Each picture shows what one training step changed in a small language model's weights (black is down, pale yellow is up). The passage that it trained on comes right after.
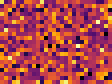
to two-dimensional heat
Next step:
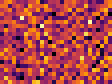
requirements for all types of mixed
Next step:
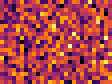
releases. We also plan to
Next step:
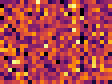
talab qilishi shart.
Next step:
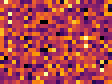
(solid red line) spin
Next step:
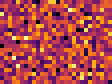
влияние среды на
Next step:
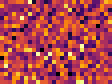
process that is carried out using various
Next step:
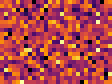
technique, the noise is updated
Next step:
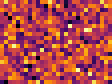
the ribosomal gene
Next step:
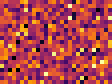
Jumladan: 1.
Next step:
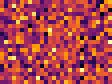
of PRP regionally. Moreover
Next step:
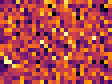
differ considerably depending on which
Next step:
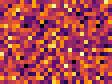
process of forming the structure of
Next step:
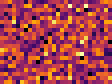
Nationalism and Modernism:
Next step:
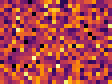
should be avoided. Most
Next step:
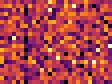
images and signs, the
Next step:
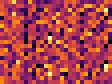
Laboratory, Environmental and Analytical
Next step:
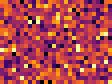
Lecture Notes in
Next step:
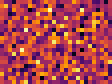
Variable bandpass responses using
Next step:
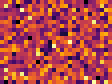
been played in various host
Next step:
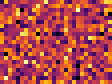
galáxias até a
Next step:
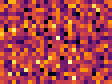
Q. Yang, Phys.
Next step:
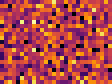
miloddan avvalgi
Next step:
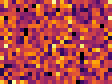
those found in the series by
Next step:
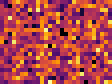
ma'no beradi.
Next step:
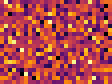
not perfectly premixed
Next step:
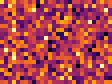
het aandeel,
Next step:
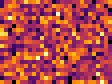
una capa gruesa de
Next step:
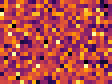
which led to current OECD
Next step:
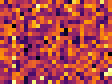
and the risk of amputation
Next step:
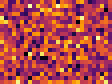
ke-, ku- y
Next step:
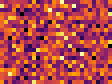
woodpile PC and
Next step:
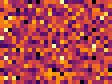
understood as the sign change
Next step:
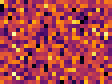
20. The best results are
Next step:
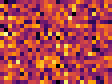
Konzentration im Rohgas
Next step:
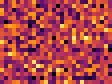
CIVCAL. Fig.
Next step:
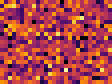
spins. The total recoil
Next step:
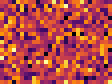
mitigation in NATO
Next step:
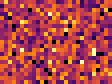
expertise (Amos et
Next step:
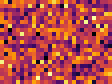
importante garantir o acesso
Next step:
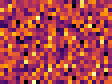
implantação do
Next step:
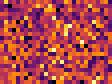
string $P_k$ supported
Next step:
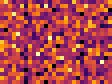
achieved through effective management. Research and
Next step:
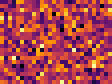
Бровец, Е.
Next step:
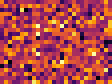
magnetic properties [8]. Additionally,
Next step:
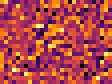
flow of stilbene
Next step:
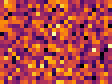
from the RPL in **Table
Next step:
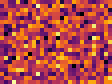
between nonzero particle states. In
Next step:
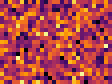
p. (In Russ.)
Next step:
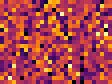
of the cost function and solving
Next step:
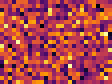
Wind speed and direction data for
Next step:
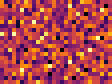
texnologiyalaridan foydalanish samarali
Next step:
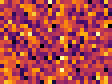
OF FUNDAMENTAL
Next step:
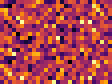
virtual reallik texnologiyalari
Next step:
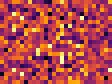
that is gauge-invariant
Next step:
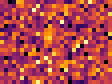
kısa süreli
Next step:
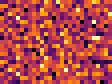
\ref{fig11} we
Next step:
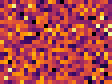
maior tempo no período
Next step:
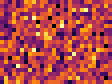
kendi yetenek ve
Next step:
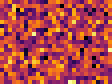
fainter, $\lambda
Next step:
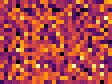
sulolalar sifatida
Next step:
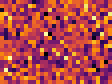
Electronic Index of
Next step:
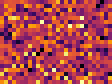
the chain graph model). This result
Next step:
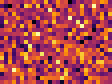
transition énergétique
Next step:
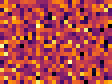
values. This is important in reducing
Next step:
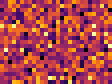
between coupled parts, p_f
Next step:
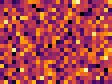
should be able to use coordinates to
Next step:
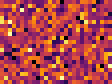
corresponding transformations will be symmetries
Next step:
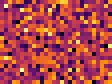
been obtained 7 thanks to two
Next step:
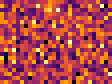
kvalitetno, v
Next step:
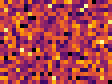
dispatch (ED) problem
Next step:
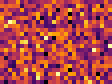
solution satisfies the ingoing
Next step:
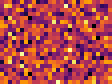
at time $t$ denoted
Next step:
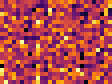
provenance file. In the
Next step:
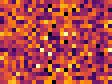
COLLEGE OF
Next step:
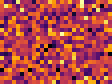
measurements of real applications running on
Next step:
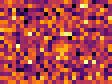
and industrialisation on the water
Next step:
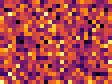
a new attempt. This
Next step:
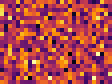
relacionado com o início
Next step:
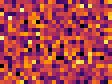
Решетов –
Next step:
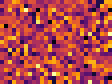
of conformer blocks, each
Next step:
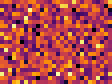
shown that fertilizer has the
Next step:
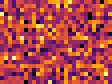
сравнения даже
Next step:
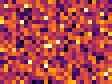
10 g tuproq
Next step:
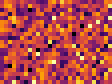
in the working area of the
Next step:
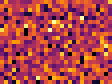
that neural networks are capable to
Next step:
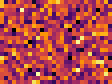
коммуникацию можно
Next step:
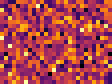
antwoord op de
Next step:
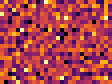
Mikro print s.
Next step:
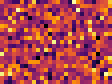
looking at the flight of
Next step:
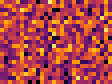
available in the literature. However,
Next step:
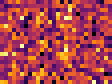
Renewable Energy
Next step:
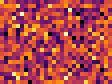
and analgesic effect. The
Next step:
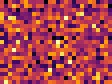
Burgas” AD.
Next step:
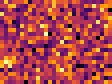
to the victim from the
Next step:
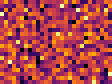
been observed in microscale
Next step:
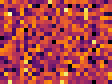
optimizers tested on ANN
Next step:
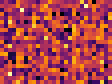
субъективный план
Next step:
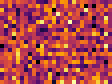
to MI/MCI.
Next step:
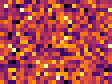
been able to verify the
